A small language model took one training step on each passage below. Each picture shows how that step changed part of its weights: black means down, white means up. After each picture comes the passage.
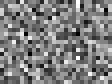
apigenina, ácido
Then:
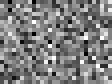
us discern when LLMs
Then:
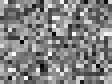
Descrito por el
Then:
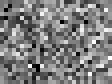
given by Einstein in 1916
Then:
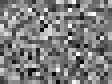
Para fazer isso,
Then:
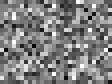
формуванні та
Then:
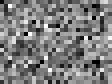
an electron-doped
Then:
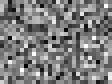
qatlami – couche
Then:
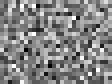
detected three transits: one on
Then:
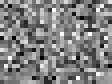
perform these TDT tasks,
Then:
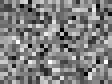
concebidas e
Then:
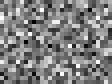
anteriormente tienen un
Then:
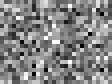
daily averages of the total
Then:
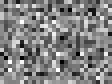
нарушение его
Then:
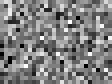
The Weinberg quantum fields in these
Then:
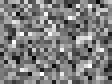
ma’lum darajada
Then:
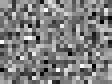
C lattice sites (dotted
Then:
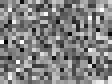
and PO's characteristics are
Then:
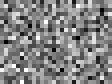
поставити й перед
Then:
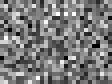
правопорушень в
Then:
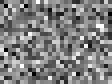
very high excitation energies. This
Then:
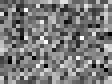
\caption{Sketch of the
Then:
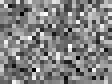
– ex: dorso da
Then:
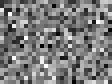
the scalar field $\phi$, and
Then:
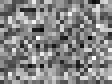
Section SI-1.6),
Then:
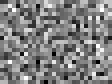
and M.~Hong,
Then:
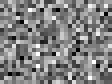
& Dorleijn
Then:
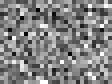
minute. This was found to
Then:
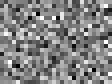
la entrada de la
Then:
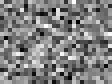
gut passen.
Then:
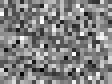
action and next terminates
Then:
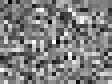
- severe atrophic
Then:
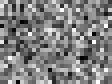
a ser questionado pela
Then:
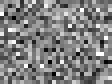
have an active star formation phase
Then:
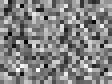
controls. Model 2 controls
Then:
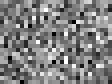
and CNT, respectively.
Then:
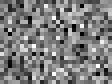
davlatning nizo hal
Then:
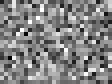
outperforms OMA
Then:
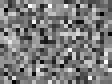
e corporativa das
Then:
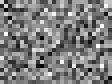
8. Hamidova
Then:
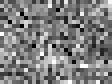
DHRL | | Zhang et
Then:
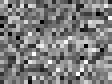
navbatida bu
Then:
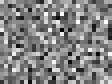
Xo‘sh, shunda
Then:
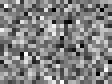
As described in BLL, radius
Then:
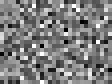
not been carried out
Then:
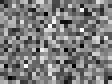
the original force over the
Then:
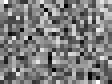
and explore the rich system of
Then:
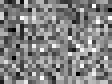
h'} \end{eqnarray}
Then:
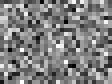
primero de ellos es un
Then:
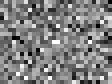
de la tierra es uno
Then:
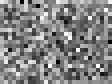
test for \CP asymmetry
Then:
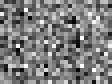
\begin{figure} \centering
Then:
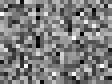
rubl, shu
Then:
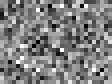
un volet essentiellement
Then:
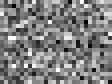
as a gauge transformation between the spin
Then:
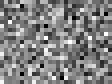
y emancipatorio;
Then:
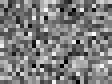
and $\gamma_0$ increase in
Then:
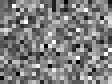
of 1 Thessalonians
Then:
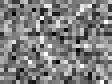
aylantirish oldingi
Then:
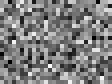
poems portray the different
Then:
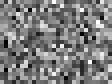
can see from the Fig.
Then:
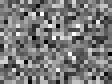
des hommes à la
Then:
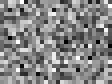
курс лекций
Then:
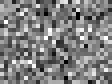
Majorana spectral functions for the
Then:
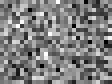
6. sınıf ders
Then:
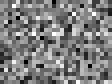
plyonka hosil
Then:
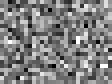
revisados, y su
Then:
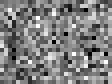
a tech-savvy
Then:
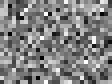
terkelolanya data
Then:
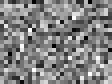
flatter than the stellar one, and
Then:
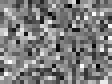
adımlar var olan
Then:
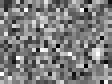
the probability density, where we set
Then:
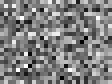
oil, gas, water,
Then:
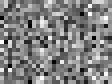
we need to classify it.
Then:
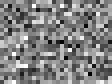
scheme. The performance analysis results are
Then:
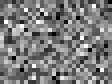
r}_{\perp j}) \right
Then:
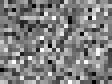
it delivered unified data
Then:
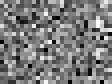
we add a trainable positional
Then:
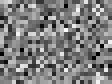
patients of this disorder using
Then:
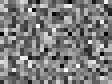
unify and extend known
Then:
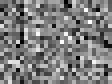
\alpha_c + N_s
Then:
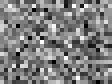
instability of the electrically
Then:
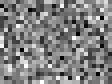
to better packing solutions while
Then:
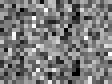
\leftarrow$ Transform
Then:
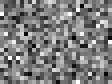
fundamentales a la hora de
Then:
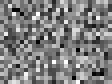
puissance de la
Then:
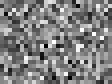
of which the K\"ahler
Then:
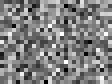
libertad no se traduce como
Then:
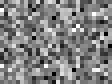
дозвілля дітей
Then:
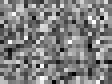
techniques to address any potential
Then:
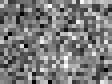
nm in Figure 2d, in
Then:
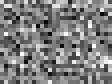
Dana digunakan untuk
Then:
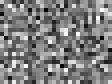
and polarization direction of the diffusive
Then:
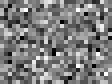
measured in the spectrum. More
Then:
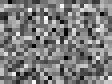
manifolds that remain
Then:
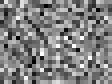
be meaningless concepts for
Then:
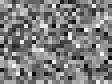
There is also a residual interaction between
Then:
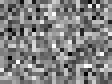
new indicator of journals'
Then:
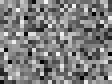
avtomatik boshqarish
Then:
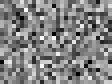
HFLT transition itself
